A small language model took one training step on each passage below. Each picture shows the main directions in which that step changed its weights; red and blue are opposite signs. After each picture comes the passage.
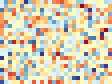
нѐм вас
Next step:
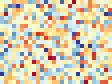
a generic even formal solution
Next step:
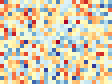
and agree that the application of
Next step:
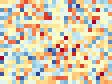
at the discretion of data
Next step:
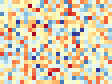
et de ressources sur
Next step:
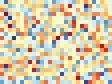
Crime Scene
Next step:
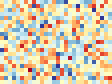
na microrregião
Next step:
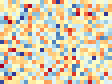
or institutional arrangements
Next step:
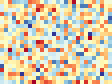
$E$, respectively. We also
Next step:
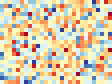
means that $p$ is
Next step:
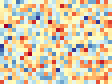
sensitivity and specificity, is
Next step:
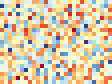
calculation for the operator $\rm
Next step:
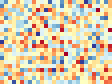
of the patients with raised
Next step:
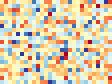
to use some form of remote
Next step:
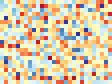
with 4 unknowns or
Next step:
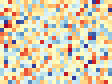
t, \end{aligned}$$
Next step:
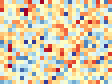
фанлари бўйича
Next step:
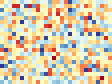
The reason that things worked
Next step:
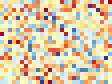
mould with the help of
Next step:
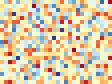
set, but is in Monge
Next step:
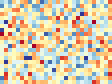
the nested sequence of the
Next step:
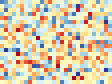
va mehmonxona
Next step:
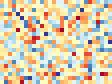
When charging mechanism
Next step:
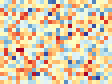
equation. It remains to prove that
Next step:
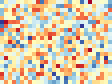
three-armed configuration. This
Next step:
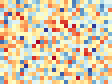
important role in the commercial
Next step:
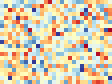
and discussed to figure out which
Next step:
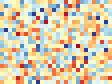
be washed onto the adjacent
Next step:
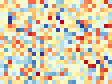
municipios de
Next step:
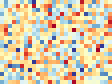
simple structure, as the following Proposition
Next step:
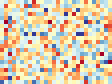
caused by a virus
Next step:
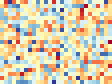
transformed unstable limit cycle becomes
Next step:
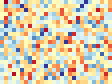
manfaatdorligi oshish
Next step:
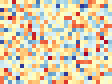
V_C\) is a continuous
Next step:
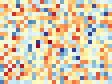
THEN rules can be
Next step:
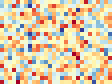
провод (жила)
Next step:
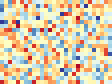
$\vp \downarrow
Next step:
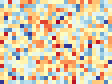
(Tricine) from
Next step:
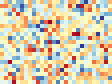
relevance. A total of 21
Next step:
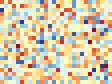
under rotations. A test
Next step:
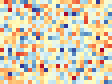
fermentation of a formulation
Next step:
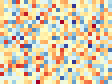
more likely to spall out
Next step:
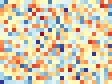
of generalized quadratic-like maps
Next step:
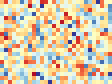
d'extensions de
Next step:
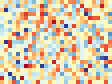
reste limitée, elle
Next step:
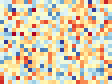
the telephone, by
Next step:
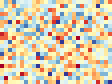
done in [6] using also
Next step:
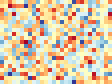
single edge $P_1$
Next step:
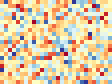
find a precedent in the
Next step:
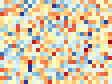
- неприйнятий
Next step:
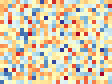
critérios objetivos
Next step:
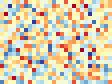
va boshqa yozma
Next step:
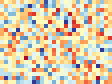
lo que mando. Por un
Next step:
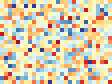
test - Psychometric
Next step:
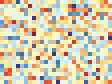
were used solely to support
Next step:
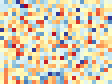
the $\varphi$-functions from
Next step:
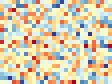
at $\pi$ and the
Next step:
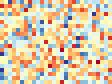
Україні на практиці
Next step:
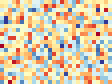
pappus. The seeds
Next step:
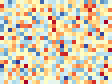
construction misses the sphere
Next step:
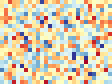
In the bisimplicial
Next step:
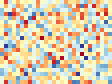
particular from Estonia
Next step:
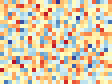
que insistissem em
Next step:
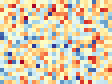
write $u\in{\rm
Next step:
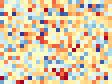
system [17], performance evaluation
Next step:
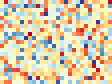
rectangular shaped
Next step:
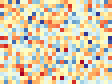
creates electronic information resources
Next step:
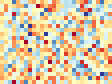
$n_M$ are the
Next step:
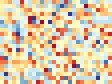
Physics, Nuclear
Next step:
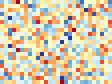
the images automatically.
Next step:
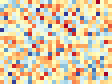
qilinadi. LGD
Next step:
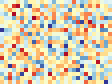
the support of the corresponding measure is
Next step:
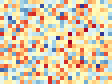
the author's ability to create
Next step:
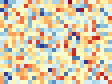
Approval status Name
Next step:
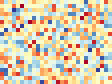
window period to let the
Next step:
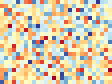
commercially viable for
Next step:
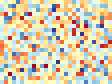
is an integer $j$ satisfying
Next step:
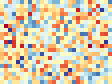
ularning o'zaro
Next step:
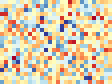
multigerm it is not
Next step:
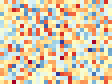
to the limited space available in this
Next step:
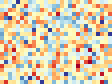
is a finite central extension of the
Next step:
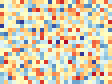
of our novel ODE and
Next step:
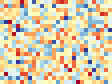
- 2 \backspace7pt
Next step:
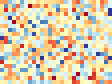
military and state
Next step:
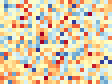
“beautiful” score
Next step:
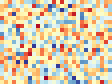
hand, for even positive integer
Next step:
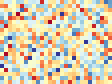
ini yaitu sebagai
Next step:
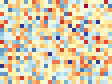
to having no any right to
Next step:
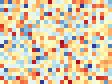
the concentration of settlements having high
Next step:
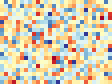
with regard to potential further developments
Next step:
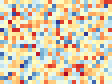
if there exists a feasible
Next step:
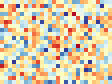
texts in Italian are
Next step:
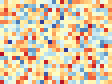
*Malas* can be
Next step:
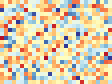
esa korpusning texnologik
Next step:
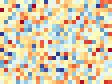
Commission du Mékong
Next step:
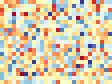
set $A$, then there are
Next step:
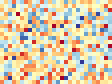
acid profile was determined by
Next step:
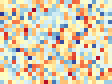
and chicken breed
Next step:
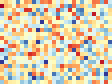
problems of improving buildings'
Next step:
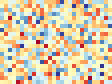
e dare fiducia
